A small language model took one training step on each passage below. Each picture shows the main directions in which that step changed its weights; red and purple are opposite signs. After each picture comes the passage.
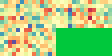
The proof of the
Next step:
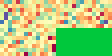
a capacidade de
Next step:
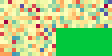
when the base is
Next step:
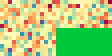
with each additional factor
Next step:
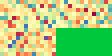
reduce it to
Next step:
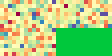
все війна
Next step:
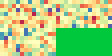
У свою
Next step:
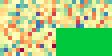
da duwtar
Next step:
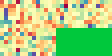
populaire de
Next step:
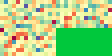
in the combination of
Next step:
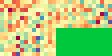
forma mais geral e
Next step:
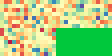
we plot the
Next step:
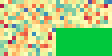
section of the
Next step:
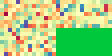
pour innover
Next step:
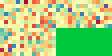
respectively. For every
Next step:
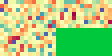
center and a smooth
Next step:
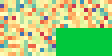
of care provided to
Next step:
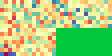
content of
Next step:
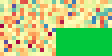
Schilder en
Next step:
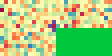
design and analysis.
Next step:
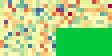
maqtov uchun
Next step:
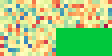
and $v
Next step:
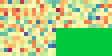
may be used to
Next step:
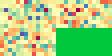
decompose the object
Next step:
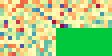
degree of an element
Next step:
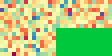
implies the following
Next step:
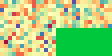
scientific and
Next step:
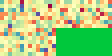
serviço ou
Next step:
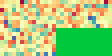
proof is provided at
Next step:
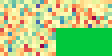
v \in
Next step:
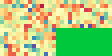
the characterization of
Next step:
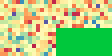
Con tantos
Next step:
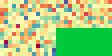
$\omega$ is
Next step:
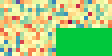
a proteção
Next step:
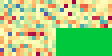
inclusión Kit
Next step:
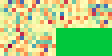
distributionally robust
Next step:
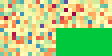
techniek van het
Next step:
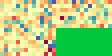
because there is no
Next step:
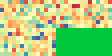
of positive action
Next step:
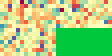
va ularning bola
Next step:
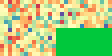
a teoria
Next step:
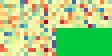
suvni asosiy
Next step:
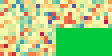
saindo de uma
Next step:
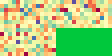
\nonumber \\
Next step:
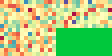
in Biological
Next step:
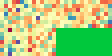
again a double intersection
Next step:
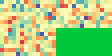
saída para
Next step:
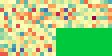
Thus, we
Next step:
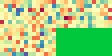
the zeros of
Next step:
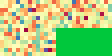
od SMD
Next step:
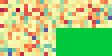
are continuous functions with
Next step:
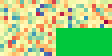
distribution equal to the
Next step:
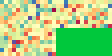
o B in
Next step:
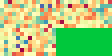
birth process is
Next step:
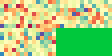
umuman faoliyatning
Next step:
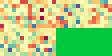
power spectral density
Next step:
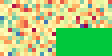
lo cual le
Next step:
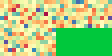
path stays within
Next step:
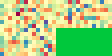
$$ We can establish
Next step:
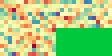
generalization of Lie
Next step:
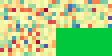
gerenciadas pelo
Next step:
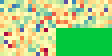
que justifican
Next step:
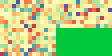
York University}}
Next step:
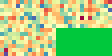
the proof of
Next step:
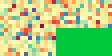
sheaves on minimal
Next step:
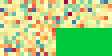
make is that
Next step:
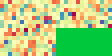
(still by
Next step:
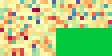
closed. In the
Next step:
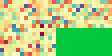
were derived respectively
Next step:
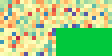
ergodic with
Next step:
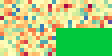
and its application”.
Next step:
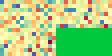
proces in de
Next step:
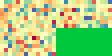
the sum in
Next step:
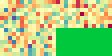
to analyze
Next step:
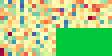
orqali amalga
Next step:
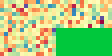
small time step was
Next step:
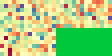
etishga harakat
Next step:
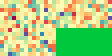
(SC), then
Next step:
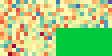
with respect to
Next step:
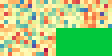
вид в
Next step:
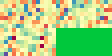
care about the values
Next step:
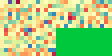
computationally demanding
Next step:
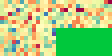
No Tahun
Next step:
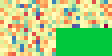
regarded as
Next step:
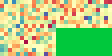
section and on the
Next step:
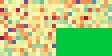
F$). This acts
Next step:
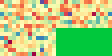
tomonidan soliqdan
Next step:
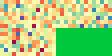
yil davomida
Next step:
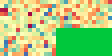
column vector of
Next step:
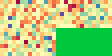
sub nota*
